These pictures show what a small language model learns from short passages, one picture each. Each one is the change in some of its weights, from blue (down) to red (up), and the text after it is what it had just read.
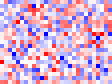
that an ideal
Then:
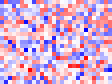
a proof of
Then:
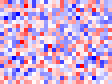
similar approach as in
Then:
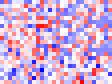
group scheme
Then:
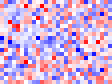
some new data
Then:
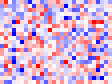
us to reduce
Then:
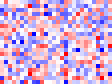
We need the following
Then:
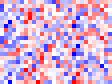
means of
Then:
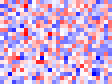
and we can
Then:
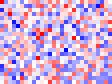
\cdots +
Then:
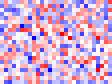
only uses a
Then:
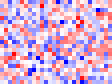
explicit constant given
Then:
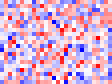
following are two
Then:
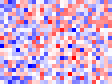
$H$ over
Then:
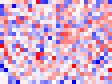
y \cap a
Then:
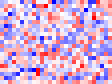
graph, partial
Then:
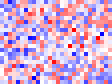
$C$ is
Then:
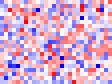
two choices
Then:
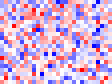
B' and the
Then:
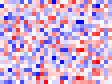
Second, in
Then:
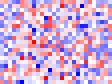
exactly one of
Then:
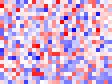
full problem}
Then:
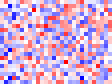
embedding of
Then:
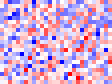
induction on
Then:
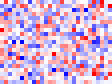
we may extend
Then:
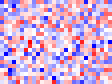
a path of
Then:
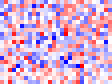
has product structure if
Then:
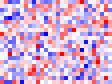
in the range
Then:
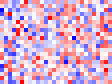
have \[
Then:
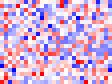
order 6:
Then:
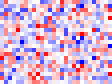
should be
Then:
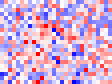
algebras are
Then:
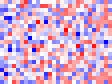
is bounded on
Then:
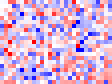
iff nf
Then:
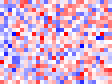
use an $e
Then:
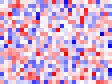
larger than
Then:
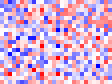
$A$ there
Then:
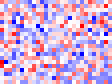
& its &
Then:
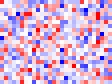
- \theta
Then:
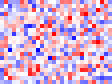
finite {\it
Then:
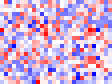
relations may
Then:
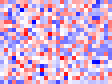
and many
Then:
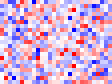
$s \ge
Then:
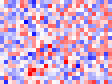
about the
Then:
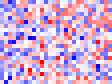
$X$ of
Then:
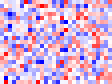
Further, if
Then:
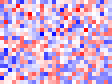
aim of this
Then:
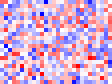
description of the
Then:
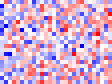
of the obvious
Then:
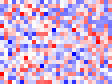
Let $x,
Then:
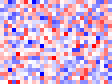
at least as
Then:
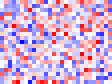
refine version
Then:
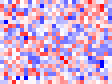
these resources
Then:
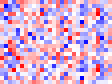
its dilation
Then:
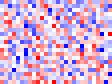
must be
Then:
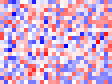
the observed
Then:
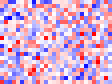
in the whole
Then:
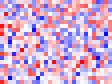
see {\tt
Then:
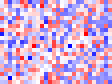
constant $\gamma
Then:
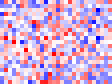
variety such
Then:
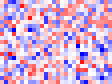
the symmetric
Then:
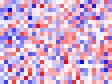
have the group of
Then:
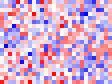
modeled as
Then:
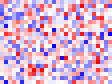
of the test
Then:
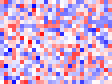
products of
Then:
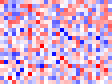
find that the
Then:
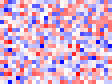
respectively. Then
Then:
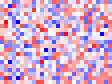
zeta function,
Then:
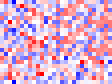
the fact that
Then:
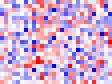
la proposition
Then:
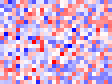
$P$ is
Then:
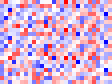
are determined
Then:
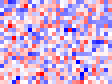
all Riemann
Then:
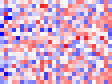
is better for
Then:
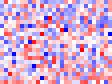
corresponds to a
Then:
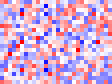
The flow map
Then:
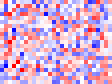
Thus it is
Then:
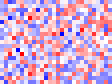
the FMM
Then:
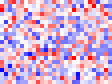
dataset has
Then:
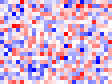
of embedded
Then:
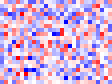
In particular, when
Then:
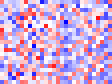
= \Delta
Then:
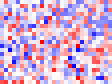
takes a
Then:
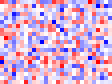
where relations
